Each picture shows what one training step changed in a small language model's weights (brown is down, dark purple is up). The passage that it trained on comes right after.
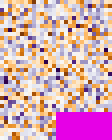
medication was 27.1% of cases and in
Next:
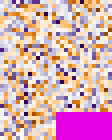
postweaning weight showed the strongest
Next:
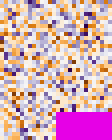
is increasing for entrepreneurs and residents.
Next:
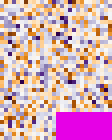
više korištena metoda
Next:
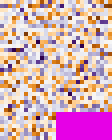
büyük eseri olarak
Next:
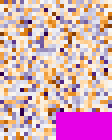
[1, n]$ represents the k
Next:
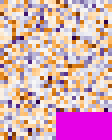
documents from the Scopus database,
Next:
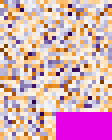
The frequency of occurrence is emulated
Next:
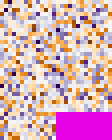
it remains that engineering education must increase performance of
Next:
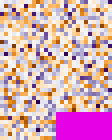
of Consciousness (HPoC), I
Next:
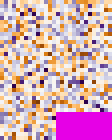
has generated hope among people and sometimes
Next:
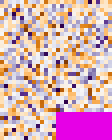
e l'origine globale degli
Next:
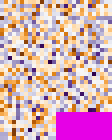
kidney disease (CKD) and
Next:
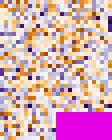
la comunicación, a lo largo de su
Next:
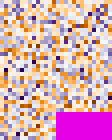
declares no competing interests.
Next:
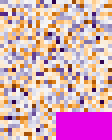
листьев разного возраста в
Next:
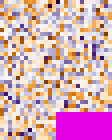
sharp increase in volatility during the
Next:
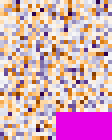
xaridiga sarflanadigan
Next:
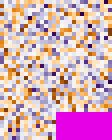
by Ahuja et al.[14] and
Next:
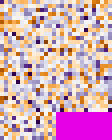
International Journal of Engineering and Information Systems
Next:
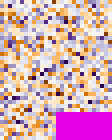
relatively lower switching costs and
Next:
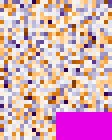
7 фаз морфогенезу.
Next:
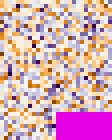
was rapid in both treatment arms, and no
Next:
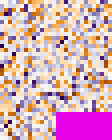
between the three test conditions; methanol extract of
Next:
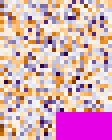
and artificial intelligence*. University of
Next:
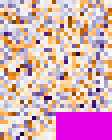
o‘zida bayon qilingan
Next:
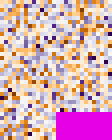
Guide to the Law of Evidence*.
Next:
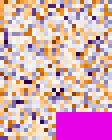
decreases with the length of the message
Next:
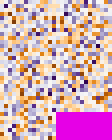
delayed reconstruction, this suggests that while
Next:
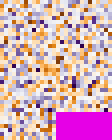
вещества и алкоголь
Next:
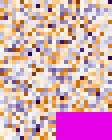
آیه دوم سوره
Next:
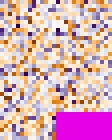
agricultură ecologică. Drept
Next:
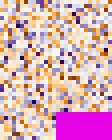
31.25% Working Experience
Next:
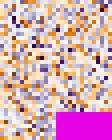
bu borada befarqlik yoki
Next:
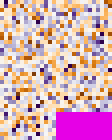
turlaridan biri hisoblangan ertak
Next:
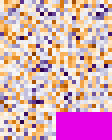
Sizningcha, bu tushuncha
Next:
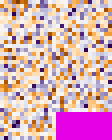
por las personas que laboran en la
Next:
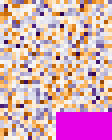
bolalarning notanish tillarni
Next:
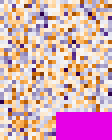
K., Ponte, G., Shashar,
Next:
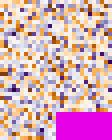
dos alunos ao longo do processo de
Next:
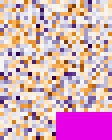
the treatment groups and it was significant when compared with the control
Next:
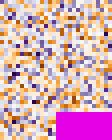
storage, and consumption, ensuring efficient
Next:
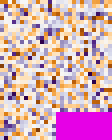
танинлар, гликозидлар
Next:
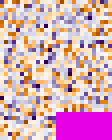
піч. Третя кімната
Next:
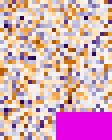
using relevant key and monographs [5, 6].
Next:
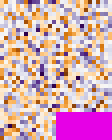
an average of forty-five HIV children
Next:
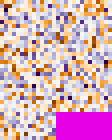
wavefront phase over an
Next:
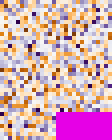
have detrimental effects on human health, climate,
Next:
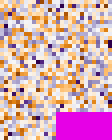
a que el profesor nos resolviese
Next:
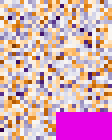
Storage Index", a deliverable of the
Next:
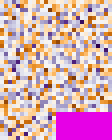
final effect or solution. Cumulative. Each
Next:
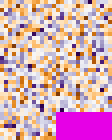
omonomiya ustiga qurilgan. 3)
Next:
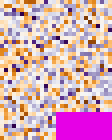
Who Bought This Item Also
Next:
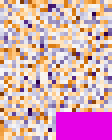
In recent years, heavy gall
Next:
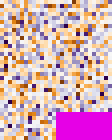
as the primary enemies of passwords. With
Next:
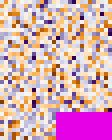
wetland fish). The goal was to access an
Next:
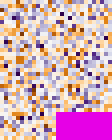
ao aspecto físico do suporte
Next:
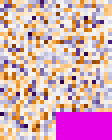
that ethnic minorities who remove their
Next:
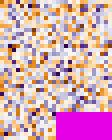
6A). Relative large bias (0.5
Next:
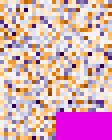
%Clay Canning 7.3
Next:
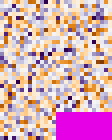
Kuram ve Araştırma
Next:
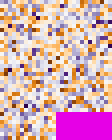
deposition – both of which may alter
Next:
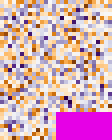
de conocimiento, siendo importantes las
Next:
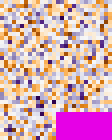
взаємозв'язку між
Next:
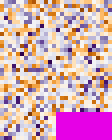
yutuqlar bilan birgalikda
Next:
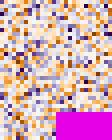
переваги та враховані
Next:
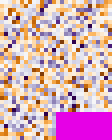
2021), and the educational game attracted significant
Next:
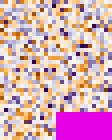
cell growth [13]. Screens of
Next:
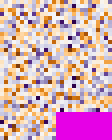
to study these complexes by a.c.
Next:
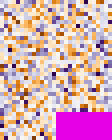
cette affaire est minime, comparée à
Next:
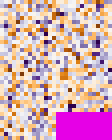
agriculture. O'zbekiston qishloq
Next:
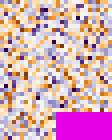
B. Economic analysis of small-scale
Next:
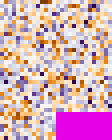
emphasis on practice (*know how*)"
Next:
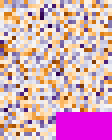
преобразования Фурье тем, что
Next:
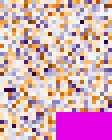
процесса обучения в аудитории
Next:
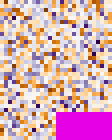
which are essential to goal attainment.
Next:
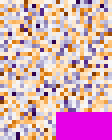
those of water areas. This was done using the following
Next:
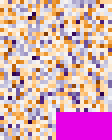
doses of the COVID-19
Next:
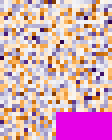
u yoshligidanoq shu
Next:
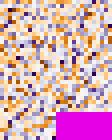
: Writing - Review & Editing
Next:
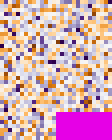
VT 25. If I don't understand the
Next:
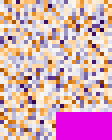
bank offering high interest rates to time
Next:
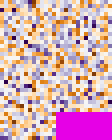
within the scope of the research involved
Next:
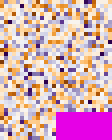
український осередок з'явився в
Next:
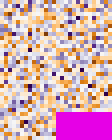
*Manuel* ne considère pas le
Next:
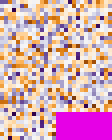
logo al Asociației
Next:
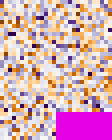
Kick-off Meeting M1
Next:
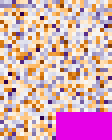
desnecessárias. O tema
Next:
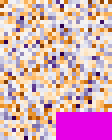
Pam-1 to Determine Quality
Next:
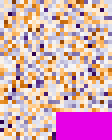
inclusive o desta Capital, tinham
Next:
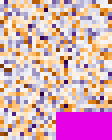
theatre was opened in 1957, and
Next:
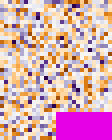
of CPF systemic toxicity was
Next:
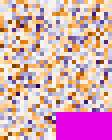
same is happening in India. Very
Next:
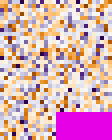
Premature pubarche in Mediterranean
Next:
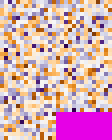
place by pressing the button labeled
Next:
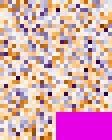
la mira de la oficina país está en
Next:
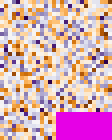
petani adalah Baitul
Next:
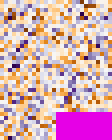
de peso, a Crença na
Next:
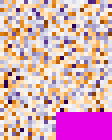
en la cesta de las clases humanas o
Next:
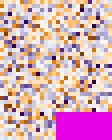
column used was TSK G3000
